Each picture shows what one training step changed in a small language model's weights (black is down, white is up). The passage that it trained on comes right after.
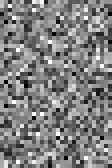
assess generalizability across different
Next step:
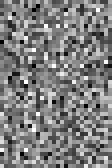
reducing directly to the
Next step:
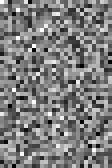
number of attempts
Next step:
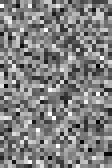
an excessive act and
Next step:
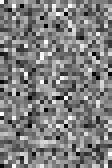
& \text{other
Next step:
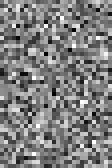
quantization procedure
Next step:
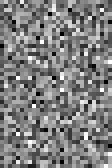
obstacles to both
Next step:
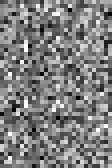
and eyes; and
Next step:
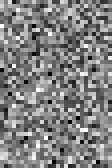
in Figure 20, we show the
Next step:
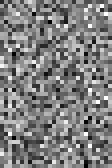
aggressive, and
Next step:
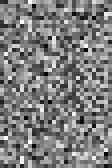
external force.
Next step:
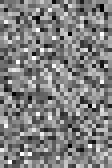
the co-integration
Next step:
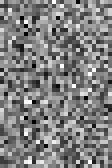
by a field-like
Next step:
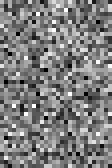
value. - Management
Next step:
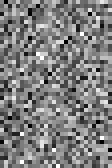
\end{equation} where
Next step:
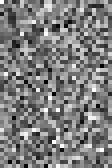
obtaining the volume of
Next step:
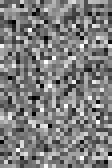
function of $t$, as well
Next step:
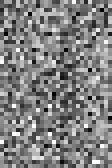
About 73%
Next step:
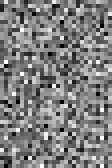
nonlinearity coefficient of
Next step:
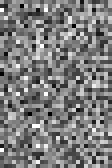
delta function in the above equation
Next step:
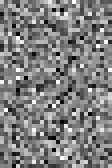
growth in the use of
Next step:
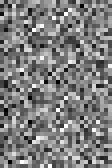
\end{equation} for the
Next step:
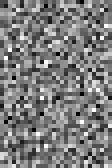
community and contributed to
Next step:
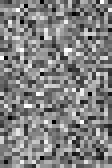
an extremely low
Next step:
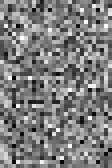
element and the planet,
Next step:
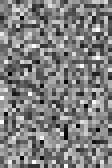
resources and increasing the
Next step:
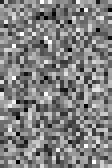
gene clusters
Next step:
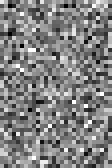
brighter than the
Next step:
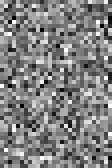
\beta_0$, then the
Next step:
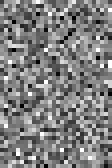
the Thouless energy,
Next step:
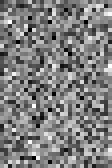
commencement and completion
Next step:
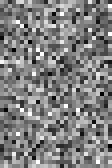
Abstract We
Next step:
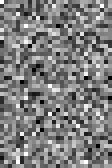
education system is teacher
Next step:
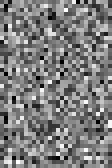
can also be assigned for
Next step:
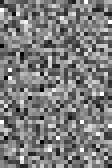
stabilization of electron
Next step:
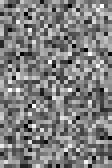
platform related requirements
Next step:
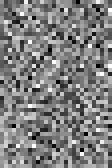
concentrated cutting
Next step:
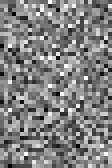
boson, although
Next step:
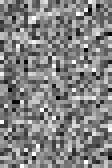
methods carbon emission as
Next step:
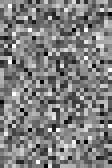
hotel development. If
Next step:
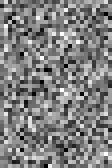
Goodge, K.
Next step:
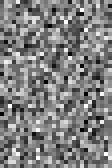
phosphates, n =
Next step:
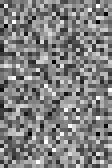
to sampling error.
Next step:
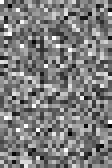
talking avatar
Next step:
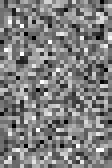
where crowds gather
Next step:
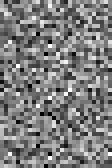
the initial formation of the
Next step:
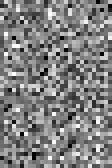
essential qualities of
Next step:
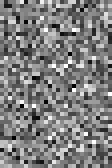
during the Initial Stage
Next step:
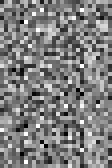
$ is spanned by
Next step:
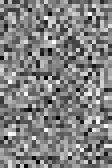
combinations. They
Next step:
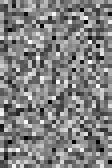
combined before the
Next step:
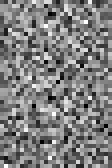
depends on a range of
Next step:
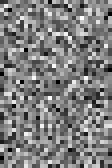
relation to earthly
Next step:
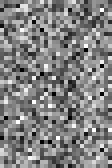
important facts about the
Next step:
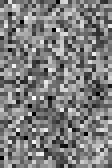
with façade
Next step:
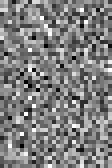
intervention moves the environment
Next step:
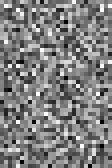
the last stage in the
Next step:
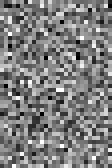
and partial \Zo\
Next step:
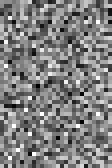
some area, collect data
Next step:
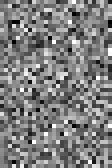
for general-purpose
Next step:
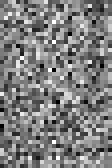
price of rice is
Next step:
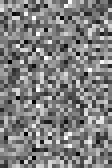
there is no scaling at
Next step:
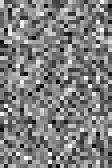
will become clear in the
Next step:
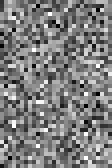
equivalently, $\lambda
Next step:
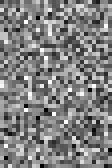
the UK sector of the
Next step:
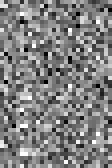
OF LIVING
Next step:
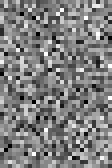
manifestly positive.
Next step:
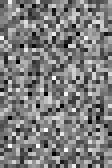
and numerous examples given in
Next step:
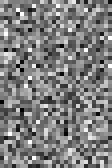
stage. Prasad
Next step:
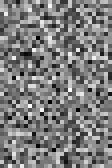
the exact and consistent
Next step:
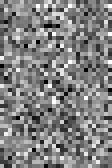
and Schottky
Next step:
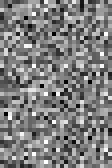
detected in almost
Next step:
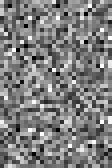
the slope of the
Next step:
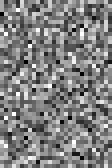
are the matrix units in $
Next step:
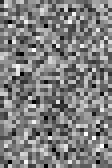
heat deposited over
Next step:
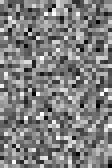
Expansion} The
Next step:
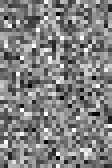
specific than the RBT.
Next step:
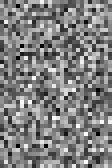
branch instruction at
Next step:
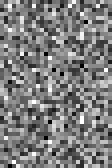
the forum - There should
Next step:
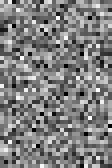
charged particle has this
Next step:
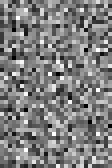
range from constant distance to
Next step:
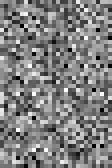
spectra adjusting the
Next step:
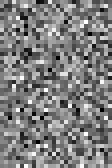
measurements of torque
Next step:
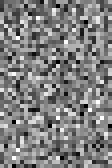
in searching what
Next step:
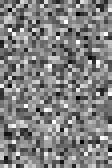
market [1]. Therefore
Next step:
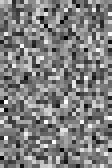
3 polar components of the
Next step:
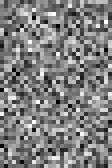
fitting factor. Using the
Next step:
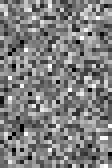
the investigation [4],
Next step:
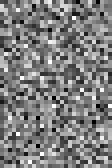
the tool is that a
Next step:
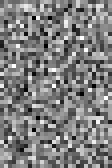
consistent with the measured
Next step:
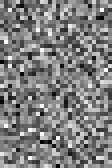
the field cage of the
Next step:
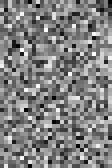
which includes avoiding
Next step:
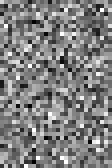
mapping gestures
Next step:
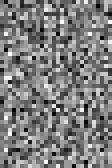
curve's labels:
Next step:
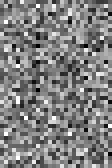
in health data and health
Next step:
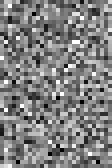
seeking emotional support
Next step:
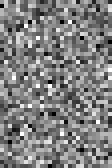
a non-vanishing
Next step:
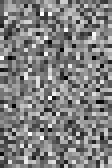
to exhibit wide
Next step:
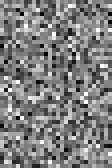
Aliquot portions were
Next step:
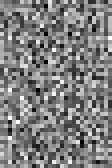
most in these countries and
